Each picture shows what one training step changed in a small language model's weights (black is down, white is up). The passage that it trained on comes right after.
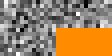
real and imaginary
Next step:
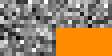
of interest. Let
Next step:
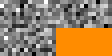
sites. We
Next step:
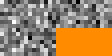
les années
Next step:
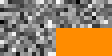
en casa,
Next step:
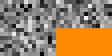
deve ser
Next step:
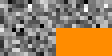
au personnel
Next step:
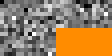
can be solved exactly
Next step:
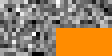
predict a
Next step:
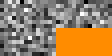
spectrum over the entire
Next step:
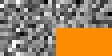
fixed $k$
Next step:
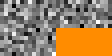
operations such as
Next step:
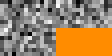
in Eq.
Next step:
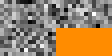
el ser de la
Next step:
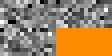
compounds containing
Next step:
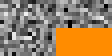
as the sum of
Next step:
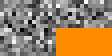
be arbitrary. By
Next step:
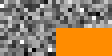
large $s$
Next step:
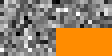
together and assisted
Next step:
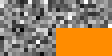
public. En
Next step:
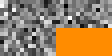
of a scalar
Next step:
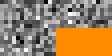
Let $\Omega$
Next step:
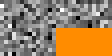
as parameter:
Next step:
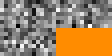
the PBL
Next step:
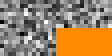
denotes the Hilbert transform
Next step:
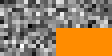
the fusion
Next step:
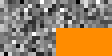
Dans des
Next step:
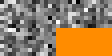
assigned from the
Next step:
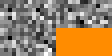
the abstract equations
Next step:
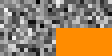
a sequel to
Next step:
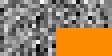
tracking solution,
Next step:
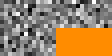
attractive mass
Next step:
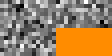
the directions from negative
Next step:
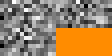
término da
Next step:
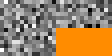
conclude that, in
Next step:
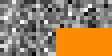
reward of
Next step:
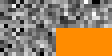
los resultados se
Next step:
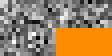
specific model of
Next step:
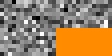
the currents
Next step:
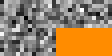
$m$ and
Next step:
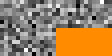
conductivity. The
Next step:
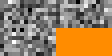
Geräte um
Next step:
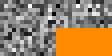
by Xie
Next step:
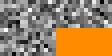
recoil force
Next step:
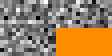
eigenvalues. As a
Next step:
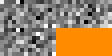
ва инсон
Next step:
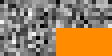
specific strategies and approaches
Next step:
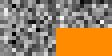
present one of such
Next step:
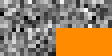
usefulness, and
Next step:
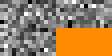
are of the same
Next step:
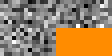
For each $\xi
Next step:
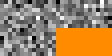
with {\small
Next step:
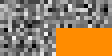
as $\Pi
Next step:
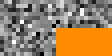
leven in
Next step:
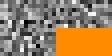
for different values of
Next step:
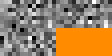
with Electric
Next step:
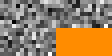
produção do
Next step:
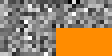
не все так
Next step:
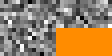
to each other and
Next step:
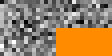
order $\varepsilon$,
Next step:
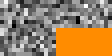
an incomplete
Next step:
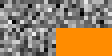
approach systematically
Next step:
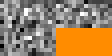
electron mass in the
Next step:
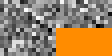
another model structure on
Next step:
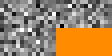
los futuros
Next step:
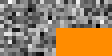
le dedica
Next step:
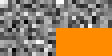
In particular, in
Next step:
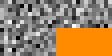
Can matter really
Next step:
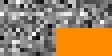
implement the next
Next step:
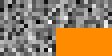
by analogies with
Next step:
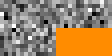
flujo. Un
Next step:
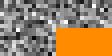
least energy positive solution
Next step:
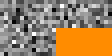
S}$ and scales
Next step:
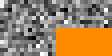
a relatively short
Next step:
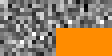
there is an
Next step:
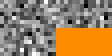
summarized below.
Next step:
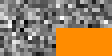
performed at different external
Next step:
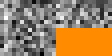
number of the different
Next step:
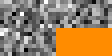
field in Ara
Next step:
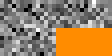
qui avait
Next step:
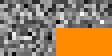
as by the
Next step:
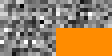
the first equation in
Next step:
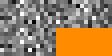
law knows no
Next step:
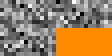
only densities we should
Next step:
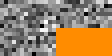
que trae
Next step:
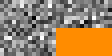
respectively. Let also
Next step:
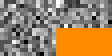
mesa, un
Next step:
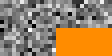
is studied. The
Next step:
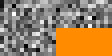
our model theory,
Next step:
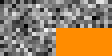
In string theory,
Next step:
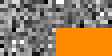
most $d$.
